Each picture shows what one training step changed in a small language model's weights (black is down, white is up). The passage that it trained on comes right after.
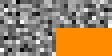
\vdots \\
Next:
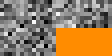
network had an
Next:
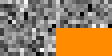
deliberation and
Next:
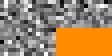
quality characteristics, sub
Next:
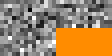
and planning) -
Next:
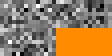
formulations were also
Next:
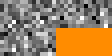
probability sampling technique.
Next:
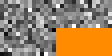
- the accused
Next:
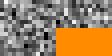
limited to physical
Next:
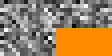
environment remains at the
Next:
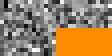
The systematic study provided
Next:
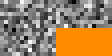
Forget gate
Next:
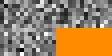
CITY The purpose
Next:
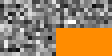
the classroom both for
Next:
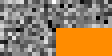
that intrinsic motivation,
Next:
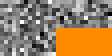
generic framework that
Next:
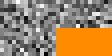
It involves postural
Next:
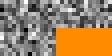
dynamics in the
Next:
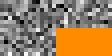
fluid flow and heat
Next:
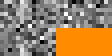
designed from a complete
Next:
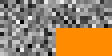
be noted that the
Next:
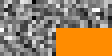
used by the
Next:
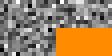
Allocative efficiency
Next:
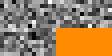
of distance d between
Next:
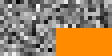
is able to solve
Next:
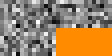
and widened the
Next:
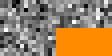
coinciding with
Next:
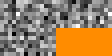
> celery
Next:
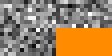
in microgram levels
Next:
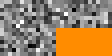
was described earlier,
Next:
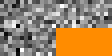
beads; native
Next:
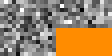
have tried to
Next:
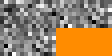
In order to
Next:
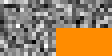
and ideal duration of
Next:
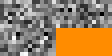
the cages and
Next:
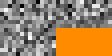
Site -
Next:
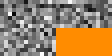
of public law,
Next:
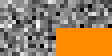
significantly improved accuracy and
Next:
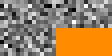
major constraint.
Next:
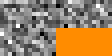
and as a result
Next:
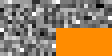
by the data points
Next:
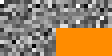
program. A similar
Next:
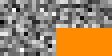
at work and there
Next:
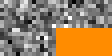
combined with a
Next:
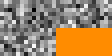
droplet aspect of
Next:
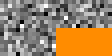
science principles, data
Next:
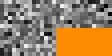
the right audience to
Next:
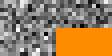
connected to system engineering
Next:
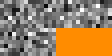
type & No
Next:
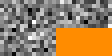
experimental difficulty of measuring
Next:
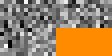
with experiments. This
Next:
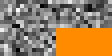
of new cases in
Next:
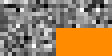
and subjective
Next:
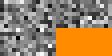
Learning and Development
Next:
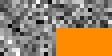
conversed with
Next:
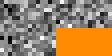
Conclusion It can
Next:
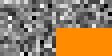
exclusively to
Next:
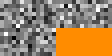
was cured
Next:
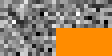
enhanced support for embedded
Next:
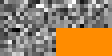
MF +
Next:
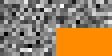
Category 1
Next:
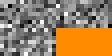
not created. The
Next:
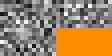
completes the
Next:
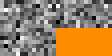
strip. As
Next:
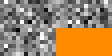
study was initiated
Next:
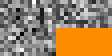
the DMP will
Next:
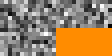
datasets and code supporting
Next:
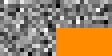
who know how to
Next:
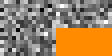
service and you have
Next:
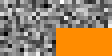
design solution, there
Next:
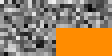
of the metal ion
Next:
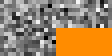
whole life to
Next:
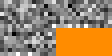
improved in a series
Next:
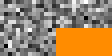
wing. The
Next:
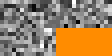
of NAS
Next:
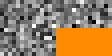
list( x1
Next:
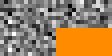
Piro and
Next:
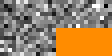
Let U be an
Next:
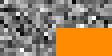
This study highlights the
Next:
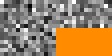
blood cells; a
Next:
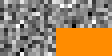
when children learn their
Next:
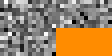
credit, crossing
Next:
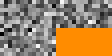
board. The
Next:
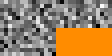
exploitation plans and
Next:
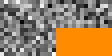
ecological perspective, the
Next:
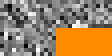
annular sector
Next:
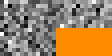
Province. The
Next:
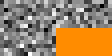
level of implementing attitude
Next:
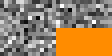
hull and
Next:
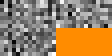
publicly available
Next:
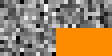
is to be
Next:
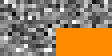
institutionalized group
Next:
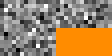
setting, we find
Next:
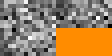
specific influence of
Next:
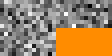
this fact simplified
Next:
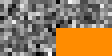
brands as though
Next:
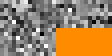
decomposition by strong and
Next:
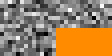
for potential instances),
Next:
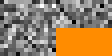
The nucleation
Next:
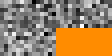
to various partners on
